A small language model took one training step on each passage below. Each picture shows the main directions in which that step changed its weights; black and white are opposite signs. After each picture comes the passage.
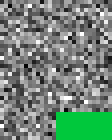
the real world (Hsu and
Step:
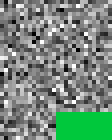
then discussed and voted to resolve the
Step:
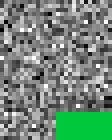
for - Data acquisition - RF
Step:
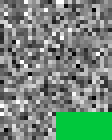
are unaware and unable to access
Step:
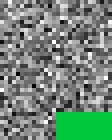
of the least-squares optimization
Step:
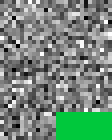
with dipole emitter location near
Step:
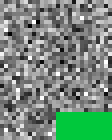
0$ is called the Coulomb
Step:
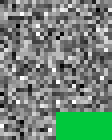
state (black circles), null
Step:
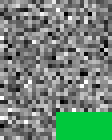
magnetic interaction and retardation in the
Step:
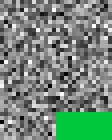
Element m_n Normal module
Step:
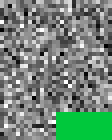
KPI Key Performance Indicator
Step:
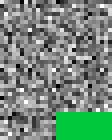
helpful while performing Surgery or any
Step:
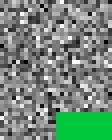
principle, rather clean to
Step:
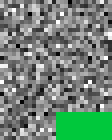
we should seek to be filled with the
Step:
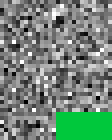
multiple applications across various areas of
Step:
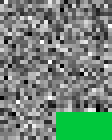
a similar role to the energy in the
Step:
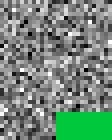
invariance because summing or averaging
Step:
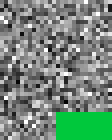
disabled explicitly, e.g.,
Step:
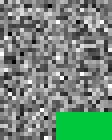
a weight of 0.7 given to
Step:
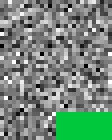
of the resulting perturbation spectra can be
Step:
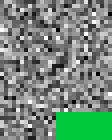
older children and RT was lower for
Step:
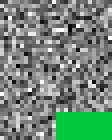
effectively implementing simultaneous resetting
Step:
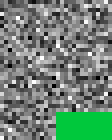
the arm-ring intersections. Gas
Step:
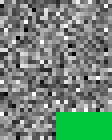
Through the observation and analysis of players'
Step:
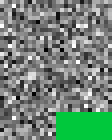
compared client-side energy usage when
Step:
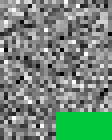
of the sample returns during time
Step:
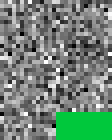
while considering the temporal dynamics of drum
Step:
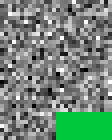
that you should obtain at the end of this
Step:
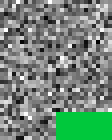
passes in the origin point. it is
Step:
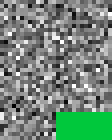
this study highlight the need for continued
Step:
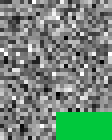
simple periodic lattice, and
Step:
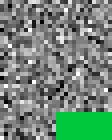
Would invite a child with special needs
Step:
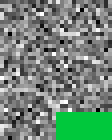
College London, London,
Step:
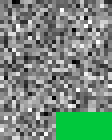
second section describes the location of the field
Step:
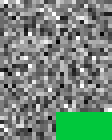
this paper, we have considered a system composed by a
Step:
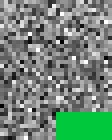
vessels of 5,000 gross
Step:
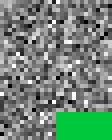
normality of residua which requires
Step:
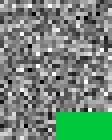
an image particle of weight $B$
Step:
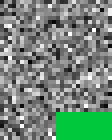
spatial distribution using both RDF and
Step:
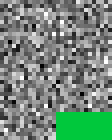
the three phase current commands are computed by
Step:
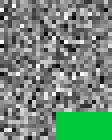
based on graphene nanosheets and
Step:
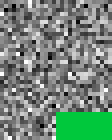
Independently of the bias voltage, the
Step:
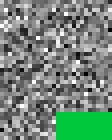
neighbor nodes at most.
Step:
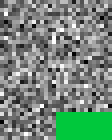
solution for car-sharing systems. Our
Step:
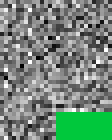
Tabuk Region, Saudi
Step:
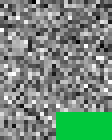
in field programmable gate arrays
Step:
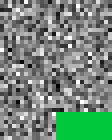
to run each time the function 3 # is
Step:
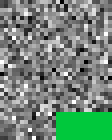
provided a space where these insights could be
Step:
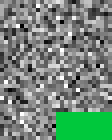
mostly along with the directions in the
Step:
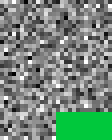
In this way, the operators we have selected are
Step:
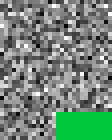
from the original protocol, the extraction
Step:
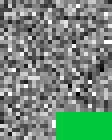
to suppress only the stellar diffraction
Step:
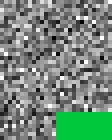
effort and is essential for deep
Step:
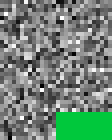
quickly dysfunctional and some
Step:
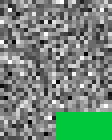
This data was used because, at a village
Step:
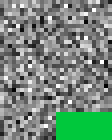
one can experimentally consider heavier
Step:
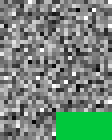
of Ru^{II} in octahedral
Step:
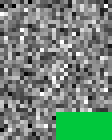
06 weeks significantly increased the effects of
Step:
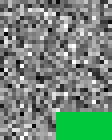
the spatial extent of the bound state, for
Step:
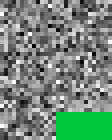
Future work should investigate adversarial
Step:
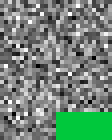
most inexpensive and exploitable of
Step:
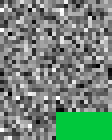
the method described by Agu and Aluyah
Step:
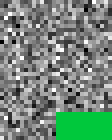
be observed in the range from 350 nm to
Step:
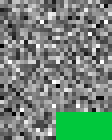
favourable. The transition occurs for
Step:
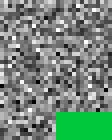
and think about it as the conservation law
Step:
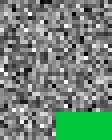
(due to Neptune's
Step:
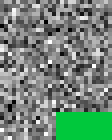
to aerobic (n:10),
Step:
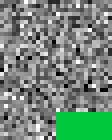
robustness under uncertainty for
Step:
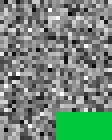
tabu search [8], neural networks
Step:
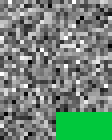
of the coordinate axes, since
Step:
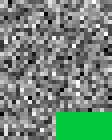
is the unit vector in the direction
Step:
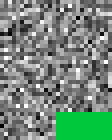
of term extraction, which takes into account
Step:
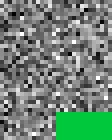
of Electrical Engineering and
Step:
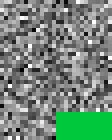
effective team working. Regulation is a
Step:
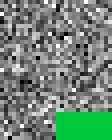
\end{figure} In our experiment, we
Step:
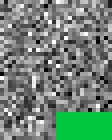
for the 94 galaxies versus absolute
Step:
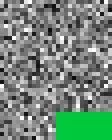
• Animal skin from the
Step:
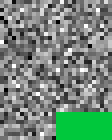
\affiliation{National Centre For
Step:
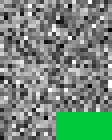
demonstrate resonant behavior. This is
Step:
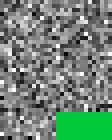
from root and leaf explants of
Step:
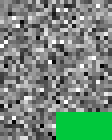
choosing the most suitable implementation tool
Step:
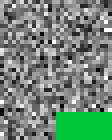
in Figure 3. Figure 4. Upper: The
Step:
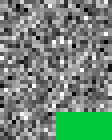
is used for identifying the highest
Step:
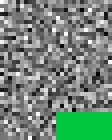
\subsection{Cosmic-ray observations compared
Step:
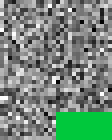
where information is presented discontinuously.
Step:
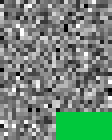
1 shows the configuration of the
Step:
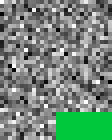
cases where a peripheral vein cannot
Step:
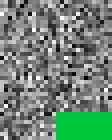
cut and a media shutdown was
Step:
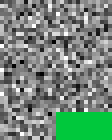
was positive and negative, respectively,
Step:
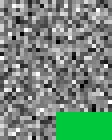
\begin{align} \ket{\psi} =
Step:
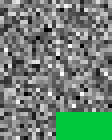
supersymmetric models with group structure beyond
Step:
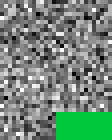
impacts and loads acting on the
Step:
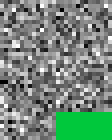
et Marie Curie,
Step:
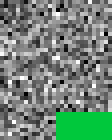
Linear Colliders and it is
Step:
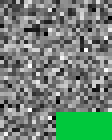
response of the corresponding non-Hermitian systems
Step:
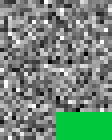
This study aims to develop game-based
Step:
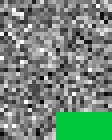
the name *H. grisea*,
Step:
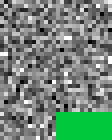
the Jacobi identity. The
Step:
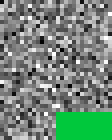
an item to emphasize the level of the
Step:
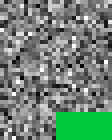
has an electrical length of 76.7
